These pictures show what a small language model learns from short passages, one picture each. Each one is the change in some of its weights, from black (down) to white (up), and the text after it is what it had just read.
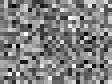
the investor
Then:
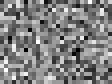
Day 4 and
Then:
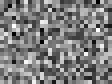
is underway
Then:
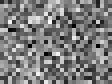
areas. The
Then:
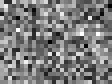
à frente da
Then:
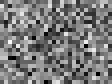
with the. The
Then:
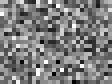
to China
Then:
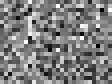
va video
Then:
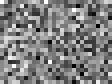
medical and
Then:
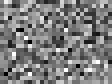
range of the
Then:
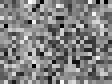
washed with
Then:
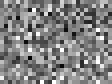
study that has been
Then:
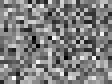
la investigación
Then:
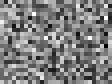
to prevent
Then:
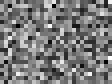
addition to
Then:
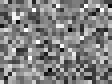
turli yosh
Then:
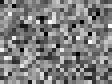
risk for
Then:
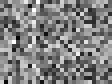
present in one or
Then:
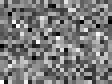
regione di
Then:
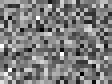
shows the
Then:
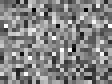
Our study
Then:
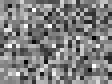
number of
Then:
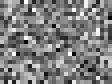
the choice
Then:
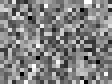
are listed
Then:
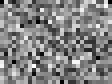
was adopted
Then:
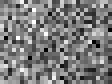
development, in
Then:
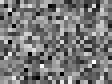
the scope
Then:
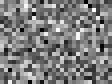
the issues
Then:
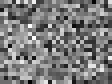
yang ada
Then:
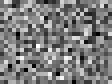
ratio between
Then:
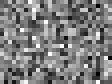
A closer
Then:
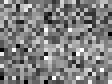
que está
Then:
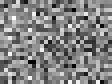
sobre a
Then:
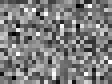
9. Asal
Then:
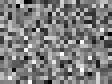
цех по
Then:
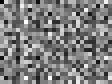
consideration of
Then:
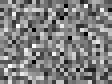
a primary
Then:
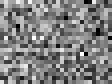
en wordt
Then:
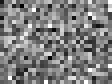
são observados
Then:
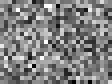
In order to
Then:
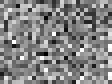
management systems
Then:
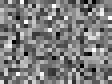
contrast to
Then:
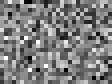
в части
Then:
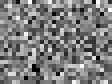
of blood
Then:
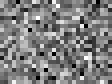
ward after
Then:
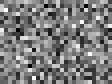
of Activity
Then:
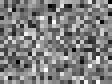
He has been
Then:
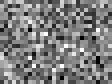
that every
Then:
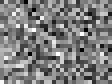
dans son
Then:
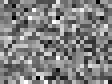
brought for
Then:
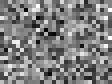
mit einer
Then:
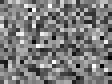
There were
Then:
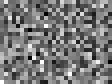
а данные
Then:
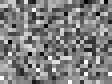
the upper
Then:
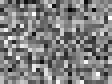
a maior
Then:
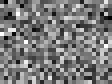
of persons who
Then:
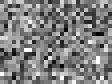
that could lead
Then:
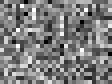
tan importante
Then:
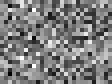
teaching its
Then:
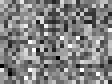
for design of
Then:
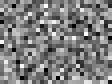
normas que
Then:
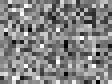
on land
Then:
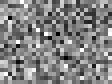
approaches are
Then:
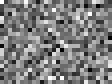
porque los que
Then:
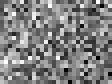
and analyse
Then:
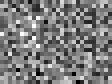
higher are
